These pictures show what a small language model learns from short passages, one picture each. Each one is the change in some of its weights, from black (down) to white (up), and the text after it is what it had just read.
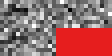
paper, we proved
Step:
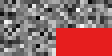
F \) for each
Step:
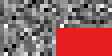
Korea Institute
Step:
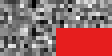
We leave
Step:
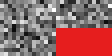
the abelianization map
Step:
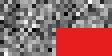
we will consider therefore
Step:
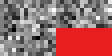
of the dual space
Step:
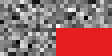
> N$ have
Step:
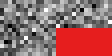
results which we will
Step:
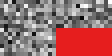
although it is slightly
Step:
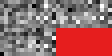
vendor but
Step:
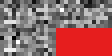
thus increasing the risk
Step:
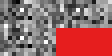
%time index
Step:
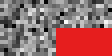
at positive energies
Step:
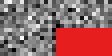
introduce the expressions
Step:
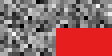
be a Hopf
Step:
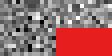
{\bf З
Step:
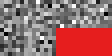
densely defined,
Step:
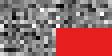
the induced map
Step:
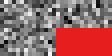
energies become comparable,
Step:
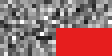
the fabric
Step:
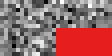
by similar arguments and
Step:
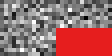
the bottom edge,
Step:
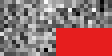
an illustration,
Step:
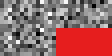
quote separate statistical
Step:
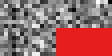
by the transfer Theorem
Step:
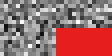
the splitting of the
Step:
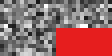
game. The
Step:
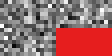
terminology such as
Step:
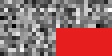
included in the
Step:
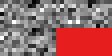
For the near end
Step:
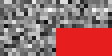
either a monotonically
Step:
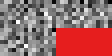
primary goal in
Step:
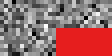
viewed as a control
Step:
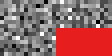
Audio +
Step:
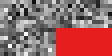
hierarchical partition of
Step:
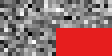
definition of infinite connected
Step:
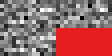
the free energy
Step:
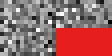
our claim that each
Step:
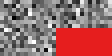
specific matrix of
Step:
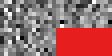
construct a family of
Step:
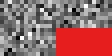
circuits, when
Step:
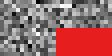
be a line all
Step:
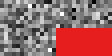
bounded above. This
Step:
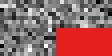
all messages from
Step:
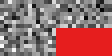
some known facts
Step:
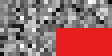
as a costless
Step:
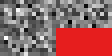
Therefore polarization and propagation
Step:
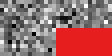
which is determined by
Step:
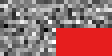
the absorption of another
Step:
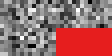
in a form of
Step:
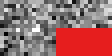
convergence of the series
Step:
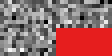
reduce the rank back
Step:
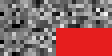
Cambridge University
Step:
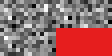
unity. Because for
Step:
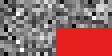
To ease the
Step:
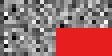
first proposed their existence
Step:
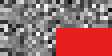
consequence. The
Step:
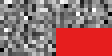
claim follows then from
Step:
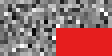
have $ \Delta
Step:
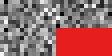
\nabla \widetilde
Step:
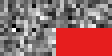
by angle of
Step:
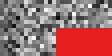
of which other
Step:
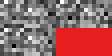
copy from the
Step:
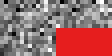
\item The required
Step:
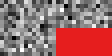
mean of the
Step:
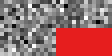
equivalent to a natural
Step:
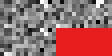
\right ]
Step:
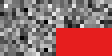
a case, as
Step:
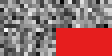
each of them
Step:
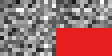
headway of
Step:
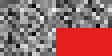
is associated with diffusion
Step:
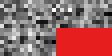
ideal non-relativistic
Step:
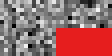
by Imry and
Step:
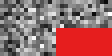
of information.
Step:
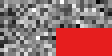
and prediction from
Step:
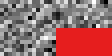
control model ${\cal
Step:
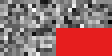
also that, as
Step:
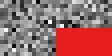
a tree. If
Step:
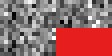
on $X$
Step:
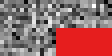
optimal power flow.
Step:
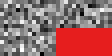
here, the only
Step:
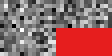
element abundances are
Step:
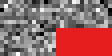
the conductivity change
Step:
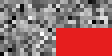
relatively moderate
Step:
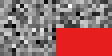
radiative effects.
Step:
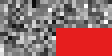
as shown in
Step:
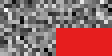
Define a mapping
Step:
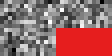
signals allowed precise and
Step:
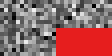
correspond to WZ
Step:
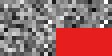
are the same as
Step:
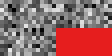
conditions for the velocities
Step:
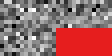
to be shared
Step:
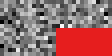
are definitely
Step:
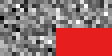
to abdicate
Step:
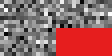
diagonal subgroup into
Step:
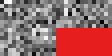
categorify a
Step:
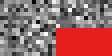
given by convolution,
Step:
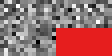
important to predict
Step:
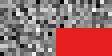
a coideal
